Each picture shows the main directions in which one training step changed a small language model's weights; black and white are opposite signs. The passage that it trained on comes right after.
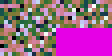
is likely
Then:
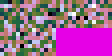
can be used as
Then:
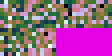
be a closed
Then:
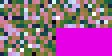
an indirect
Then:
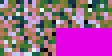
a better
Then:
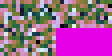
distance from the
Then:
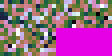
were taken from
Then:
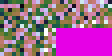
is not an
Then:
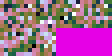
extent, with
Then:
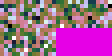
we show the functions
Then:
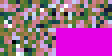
with a high
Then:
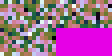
system. These
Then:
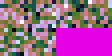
process as a
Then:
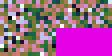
radial surface
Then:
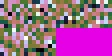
note that Al
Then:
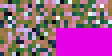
of motion for
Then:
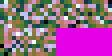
be referred
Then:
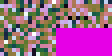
and $\varphi$,
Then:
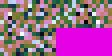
of the plane
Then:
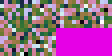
the remaining
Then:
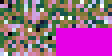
data in terms of
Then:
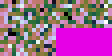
energy radiated
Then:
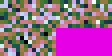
about the source
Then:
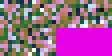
the uncertainties
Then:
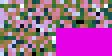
is expected to
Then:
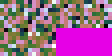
and $N$
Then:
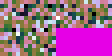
arrive at
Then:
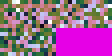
possess the
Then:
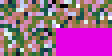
$\omega$ and
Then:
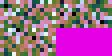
converge to
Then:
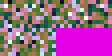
to use the
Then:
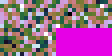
is $a =
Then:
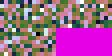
the at most
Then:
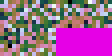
on the performance
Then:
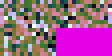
effect on these length
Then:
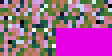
neutron stars and
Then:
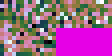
phases by
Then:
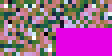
to specify
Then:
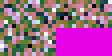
confirmed by
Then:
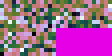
entanglement in
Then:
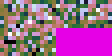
the determinant
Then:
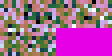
number, the
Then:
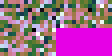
this study are
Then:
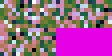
reach the
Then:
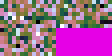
set of code
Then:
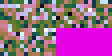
this model, through
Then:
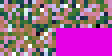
the LMC
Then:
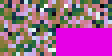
simulations, where the
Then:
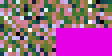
net effect
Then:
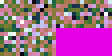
transport properties
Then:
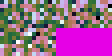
state. These
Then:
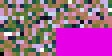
n}$ is described
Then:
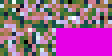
relations and quantum
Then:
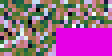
forces are considered
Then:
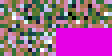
Using the values
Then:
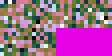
single particle
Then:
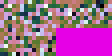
in Ref.
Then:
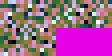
of the top
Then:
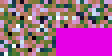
gives users
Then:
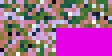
relation, which
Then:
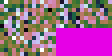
Ru +
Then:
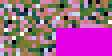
BBN time
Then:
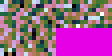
are nearly
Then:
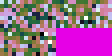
closed channel
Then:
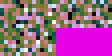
= "High
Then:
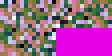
large $x$,
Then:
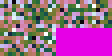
modes for
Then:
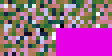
to Eq.
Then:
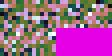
appears in
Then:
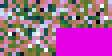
until they are
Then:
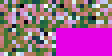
created through
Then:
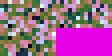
it causes
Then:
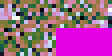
This approach is
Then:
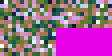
long range ordering
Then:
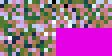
an extensive
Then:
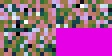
The LEEM
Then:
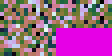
and film
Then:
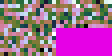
this basic linear
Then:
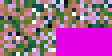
flat, but
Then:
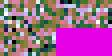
EU and
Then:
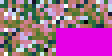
conditions as well
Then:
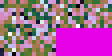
suppression of the
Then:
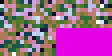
applying the
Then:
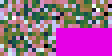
high source count
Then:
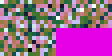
derive the
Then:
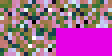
\right) }
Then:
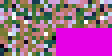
In the limit of
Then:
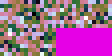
regularization is
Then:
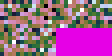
ones and
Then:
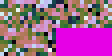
compared with the
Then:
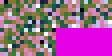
a decisive
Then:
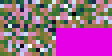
independent then
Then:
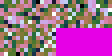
we showed that
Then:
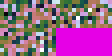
configuration if
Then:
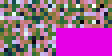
modes with complex
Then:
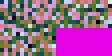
small to the
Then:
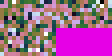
temperature at a given
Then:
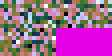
dependence of
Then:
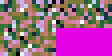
$\pm$, thus
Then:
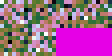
resistivity at
